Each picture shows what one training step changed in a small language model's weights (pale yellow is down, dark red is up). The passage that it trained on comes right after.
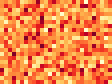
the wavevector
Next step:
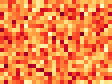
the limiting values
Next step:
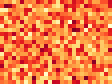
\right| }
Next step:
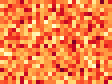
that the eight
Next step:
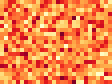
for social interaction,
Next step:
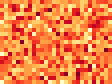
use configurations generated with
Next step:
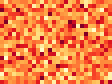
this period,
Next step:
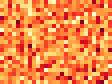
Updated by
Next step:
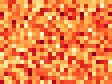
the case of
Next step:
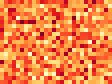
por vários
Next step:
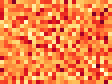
overview of the
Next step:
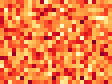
numerous. In
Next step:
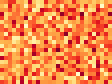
the properties of the
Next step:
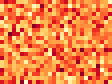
depending on the energy
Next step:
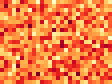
musical contents
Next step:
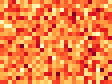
that are not
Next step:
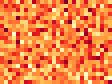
implies that in our
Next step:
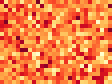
E6 (Table
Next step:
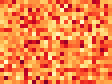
tadqiqot olib
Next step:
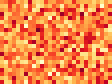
the Department of
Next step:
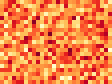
forward to
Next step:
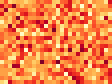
power system network where
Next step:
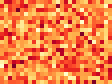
estimated density we scale
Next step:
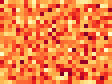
terreno de
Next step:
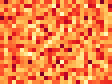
present work is calculated
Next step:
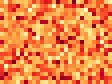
is the degree of
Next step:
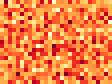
The outputs of
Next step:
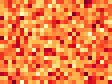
have a negative influence
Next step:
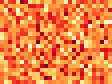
h. After
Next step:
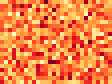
several other instruments
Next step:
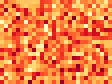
system by adding
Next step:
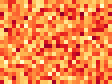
the identification of
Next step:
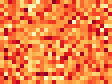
partly due to
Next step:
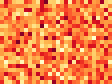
formation of a
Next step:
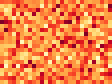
our students follow the
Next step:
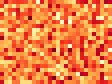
demonstrated (see my
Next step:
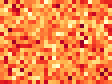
mothers who
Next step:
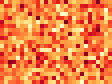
cambio en
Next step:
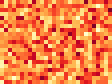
q$ are all
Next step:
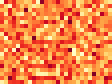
component generates a
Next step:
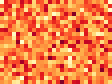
For our purpose,
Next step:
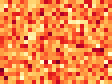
spot filling
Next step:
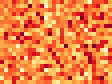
remove error
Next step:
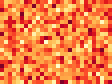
reports of
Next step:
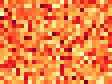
considerable analytic
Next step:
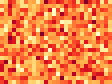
to learn and
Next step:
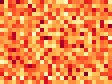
voto, o
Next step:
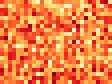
The immune
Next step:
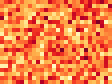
used to avoid
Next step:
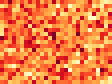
основная цель
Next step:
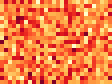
atoms without optical
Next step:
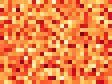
a protective
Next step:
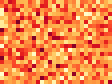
prediction models,
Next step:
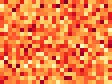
where S1,
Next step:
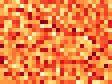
is of the form
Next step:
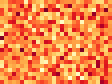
a sharp
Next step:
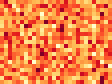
shifted very
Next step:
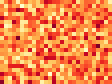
of three of the
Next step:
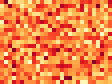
threshold Normalization
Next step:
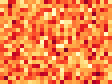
to give greater
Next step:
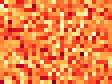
quantity of
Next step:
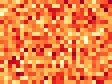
energy levels (in
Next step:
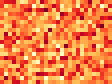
instability due to
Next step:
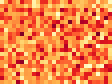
Studies on
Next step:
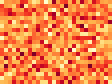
orqali jinsiy
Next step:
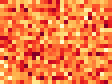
и общества
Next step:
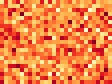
norms of the
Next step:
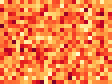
CBR directly
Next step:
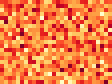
yield the desired
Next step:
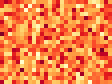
resale or
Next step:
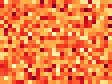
disk mode ($\sqrt
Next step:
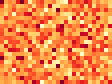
que, por sua
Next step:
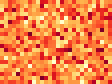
it is considered appropriate
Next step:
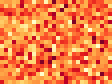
les moins
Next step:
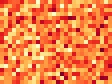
models would be
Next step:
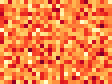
new music:
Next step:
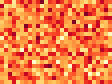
intonatsiya muhim
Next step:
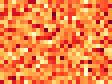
dissolved in
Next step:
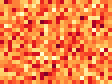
standartlari hamda
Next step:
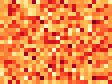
and signal fluctuation
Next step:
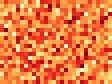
group. As
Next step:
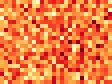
education in the country
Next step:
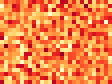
however, offer
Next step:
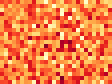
spatial resolution.**
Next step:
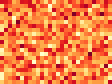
state administration,
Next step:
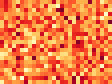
with cloudification the
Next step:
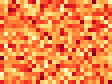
and Sons,
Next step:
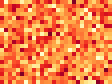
Who is a
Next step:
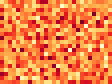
National Center of
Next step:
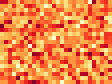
також формування
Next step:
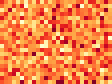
bir narsani
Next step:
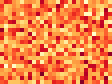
internet, students
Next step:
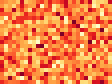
Young \&
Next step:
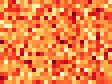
that the independent activity
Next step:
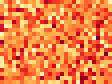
of the radio
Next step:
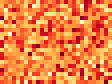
developed by the
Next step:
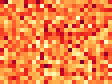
vedere con
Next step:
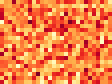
International Association for
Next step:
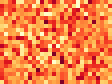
concepts of
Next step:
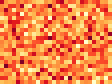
advancements in
